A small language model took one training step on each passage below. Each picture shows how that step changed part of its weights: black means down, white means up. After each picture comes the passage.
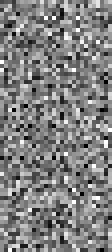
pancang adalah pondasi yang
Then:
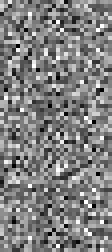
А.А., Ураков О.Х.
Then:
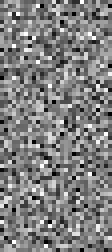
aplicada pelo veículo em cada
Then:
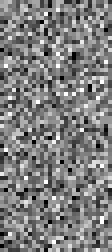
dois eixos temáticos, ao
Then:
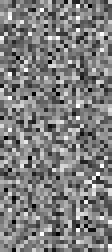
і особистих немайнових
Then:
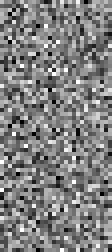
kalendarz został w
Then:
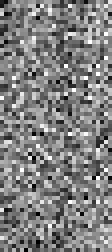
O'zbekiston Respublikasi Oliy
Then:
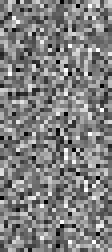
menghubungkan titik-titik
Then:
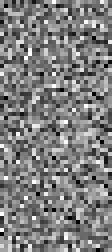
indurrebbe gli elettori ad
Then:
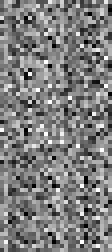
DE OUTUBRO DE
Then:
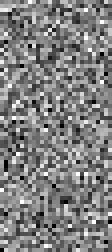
bosqichida tezkor-kuch
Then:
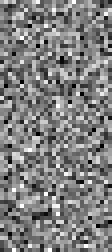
актуальных проблем, установлено, что
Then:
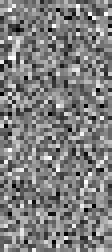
Домовый сыч *Athene
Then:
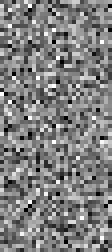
Греции». Написанная больше
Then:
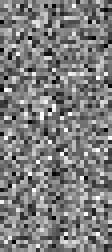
Экстракт мумиё также
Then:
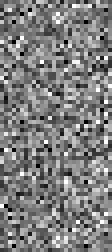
tutadi. She’rdagi
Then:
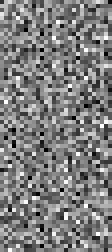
dos conjuntos no vacíos se
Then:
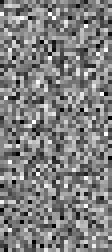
Qadriyatlar borasida Abu
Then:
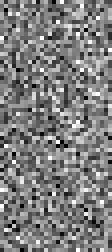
контролируемую поверхность от
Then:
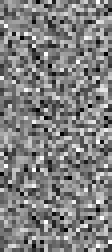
reconheça: a da natureza
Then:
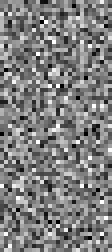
discontinuidad o, si se quiere,
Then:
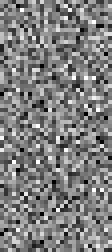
степени тяжести, все
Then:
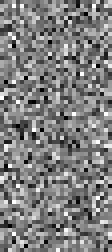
1,6 млн. человек (с
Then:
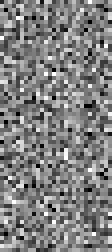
qalam va bo'yoqlar bilan
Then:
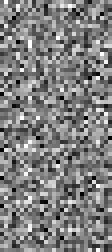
Bacăului în anul 2015,
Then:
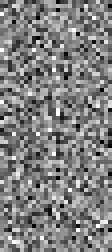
свойств. Определено, что
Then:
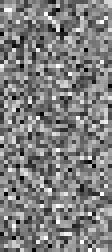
рынках, а также о
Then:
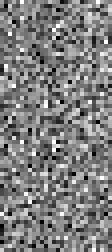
modeli 7-sinf geografiya
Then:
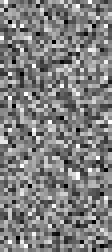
système. En plus, ce dernier
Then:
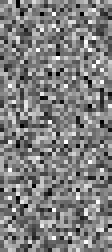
Бу дунёни англаш
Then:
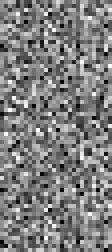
perdas), nas bases de dados
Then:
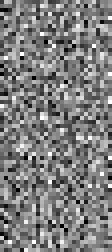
revealed. The methodological
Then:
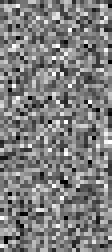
va unvonlarini belgilash,
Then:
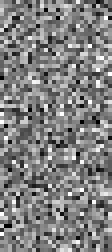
промисловості (ПрАТ
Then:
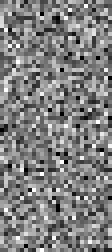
reflexión (Hatoss,
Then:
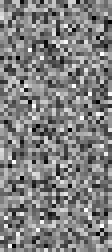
фақатгина улардан
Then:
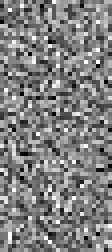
состояние, проблемы и пути
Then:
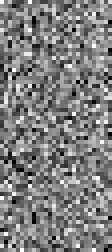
Preschool and School Education of
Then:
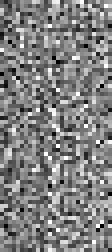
совершенствованию сферы
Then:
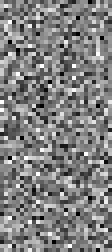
os alunos estão cada vez mais imersos
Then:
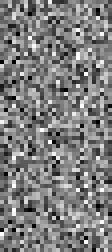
захисту в контексті
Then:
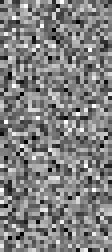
realizada e ^{*} que
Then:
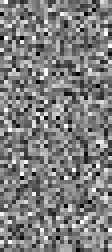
Dazu kann die Nutzung
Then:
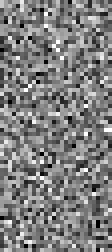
há blindagem contra normas
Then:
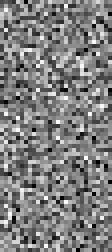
una duración de más de 4 semanas,
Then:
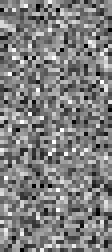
de produção de resíduos por meio
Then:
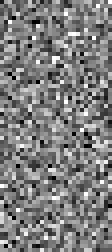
o potencial da gamificação e do
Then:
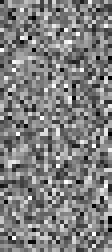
uchun 5 soat sarfladi.
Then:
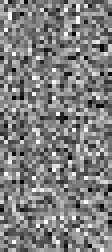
намойиш этилган. Шу
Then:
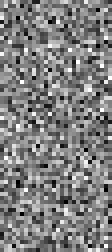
gênero, a “Plataforma
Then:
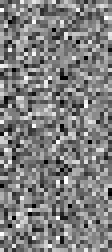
ustida ishlash prinsipini
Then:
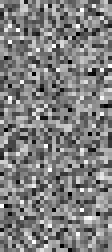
y a toujours ce problème
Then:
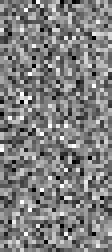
tarmoq o‘shiga salmoqli hissa
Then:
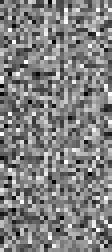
mustaqil baho berish kabi
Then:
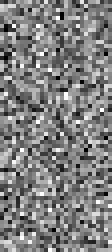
motivatsiya ta'lim samaradorligini
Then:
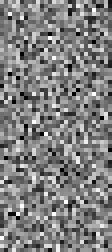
oferecer serviços de saúde
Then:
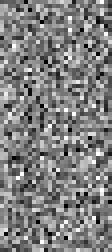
Investigación y Difusión.
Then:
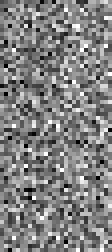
места и переселяться в те
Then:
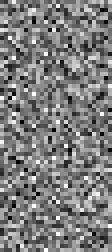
Sekerin, V. D., &
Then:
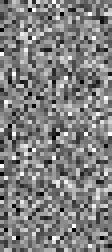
ventilação cruzada nos
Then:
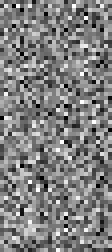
этнохореологии, специфика
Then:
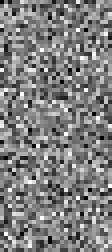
yosh yigitlardan iborat bir
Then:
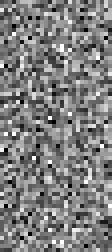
umrini beradi. Bu hol insonning
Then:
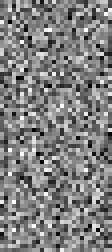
Puntuación categoría “
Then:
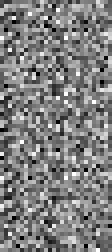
ta'minlashga xizmat qiladi.
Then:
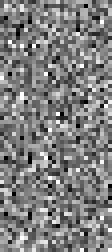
інформації між об'єктами
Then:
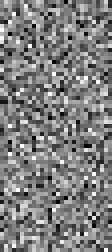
diversas situaciones, sino que también
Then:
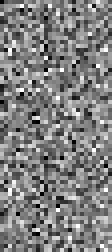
várias matérias primas e
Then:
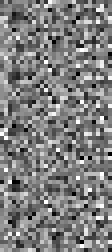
JOURNAL OF AGRO
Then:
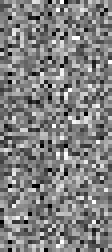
jámiyetlik, siyasiy
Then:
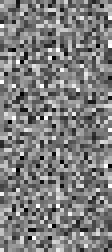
mm por debajo de la unión
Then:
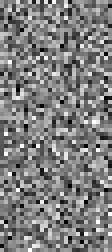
Segundo Parker (2024),
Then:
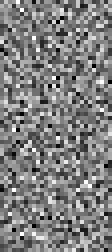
наукових працях дефініції
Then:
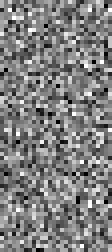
cara-cara lebih efektif
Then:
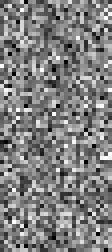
плюсневых костей и
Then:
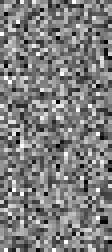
ini mengambil sebanyak 6 informan
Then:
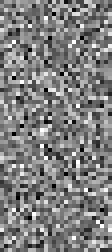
het in veler hand wensen.
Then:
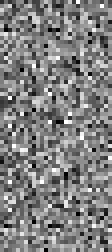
— переживають масштабне
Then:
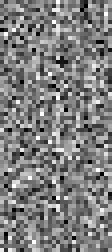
000). Напротив, на
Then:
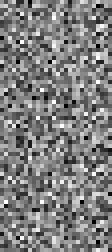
Mín. Máx. R M DE
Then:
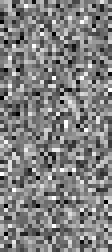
pada Tabel 4 Tabel 4. Hasil
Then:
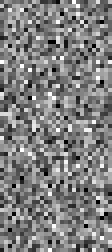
цей граничний випадок
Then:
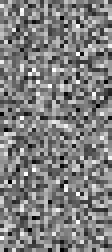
es mostrar un conjunto de
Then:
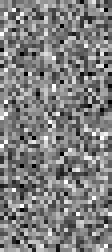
accuracy during the construction process,
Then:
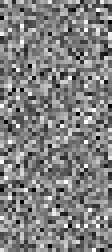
institute kafedra mudiri
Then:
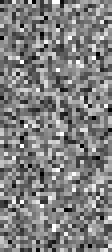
a disponibilidade da água é
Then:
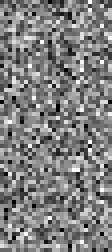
Во втором опыте, при
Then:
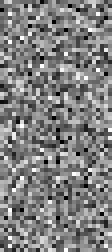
ta'lim tizimi rivojlantirishning strategik
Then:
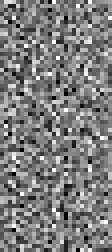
Бахтин. – М. :
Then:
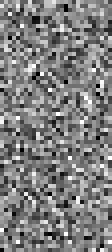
и бывшего советского периода
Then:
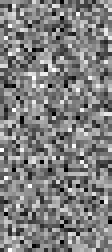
de temps passé dans les transports
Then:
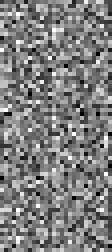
de la elevación de la temperatura
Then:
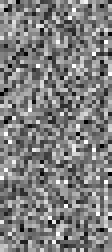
davlat bayrami yo'q.
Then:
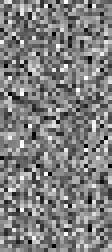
Bir kişi meslek
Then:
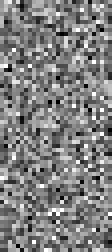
спадщини в контексті
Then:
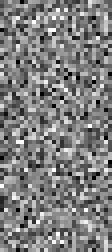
neuron (νεῦρον
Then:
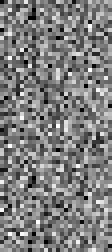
xavfsizligini ta'minlash
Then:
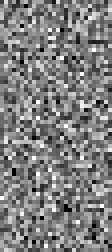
os discursos sexistas, além de
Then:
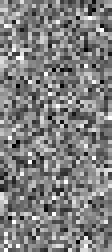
terhadap beban dan deformasi.
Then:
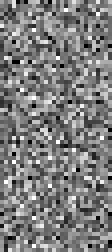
ми підготуємось до роботи
